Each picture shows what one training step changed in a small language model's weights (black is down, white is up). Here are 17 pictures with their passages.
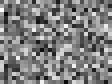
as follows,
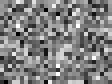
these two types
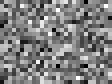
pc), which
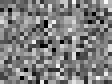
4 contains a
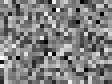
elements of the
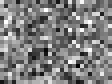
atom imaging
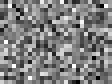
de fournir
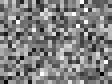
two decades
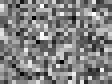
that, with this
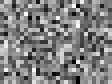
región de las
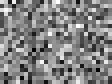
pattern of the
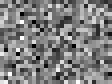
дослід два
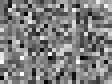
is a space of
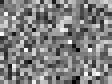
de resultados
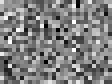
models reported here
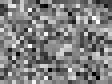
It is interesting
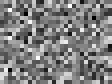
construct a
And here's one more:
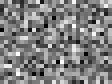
be attained
